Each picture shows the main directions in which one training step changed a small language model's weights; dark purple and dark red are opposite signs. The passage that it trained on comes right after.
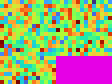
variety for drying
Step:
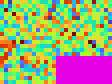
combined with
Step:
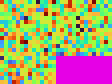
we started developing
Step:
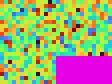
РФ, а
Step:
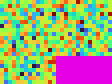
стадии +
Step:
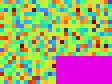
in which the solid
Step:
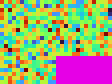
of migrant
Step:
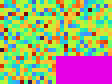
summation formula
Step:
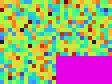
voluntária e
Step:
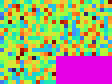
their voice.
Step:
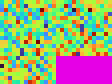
implies (a).
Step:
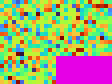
the sense of conditions
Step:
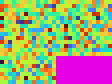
iff for all values
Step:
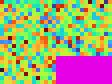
$r_i$ are
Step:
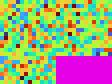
and accommodate
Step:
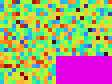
were obtained, and the
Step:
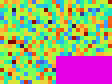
elements and constructions
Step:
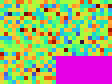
drug reactions
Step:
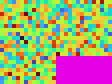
be a reason for
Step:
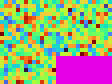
o Auxílio
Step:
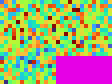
will be monitored
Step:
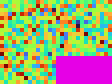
relations as for the complex
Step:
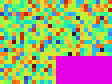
anemia. This is
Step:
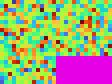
processes eliminating
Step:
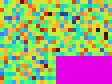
Comunidades de
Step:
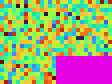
hat" because it
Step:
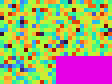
of cloud computing
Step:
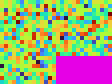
vanish and the
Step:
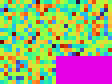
|\pay \log
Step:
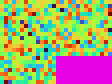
introduce the
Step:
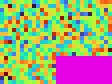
written as
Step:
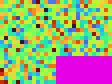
general public
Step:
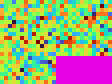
les yeux et
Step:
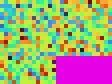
parties in international
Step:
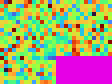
exam, a test
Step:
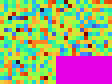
Wiedza i
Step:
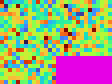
viabilizar o
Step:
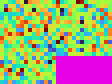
to the increase of
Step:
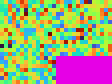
we could write
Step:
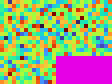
and performance in the
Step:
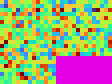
responsible for the
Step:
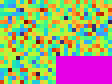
no toric model }
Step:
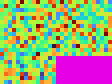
$\lambda$) which
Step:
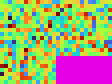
step is the
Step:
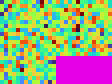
Simplicity of
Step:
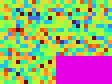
or $a\congr
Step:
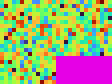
algebra homomorphism $B
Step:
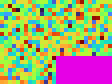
\Lambda (\theta) =
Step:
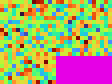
eigenvalues are
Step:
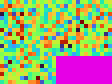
of $X$ to one
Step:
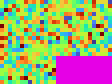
specify what
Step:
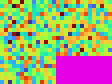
это может
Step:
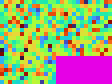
of a model category
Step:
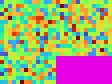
AES. Les
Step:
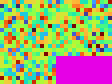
A Gaussian
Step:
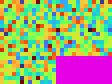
High Medium
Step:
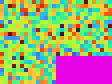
a seleção e
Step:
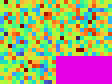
the geodesic
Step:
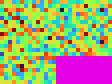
Quality Kaur
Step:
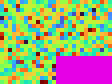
focused on
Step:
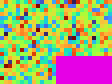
social worker's contribution
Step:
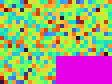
Students of a
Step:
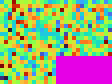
in utilizing technology
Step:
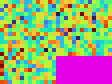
change in BMD
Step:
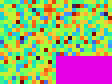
Analysis System
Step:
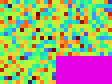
The electronic
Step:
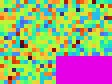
in the definition of
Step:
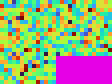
national development goals
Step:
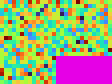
to make public
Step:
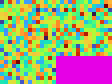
exercises and
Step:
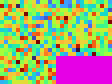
etc.) for
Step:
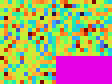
implementar la fase
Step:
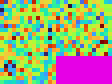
\end{equation} and
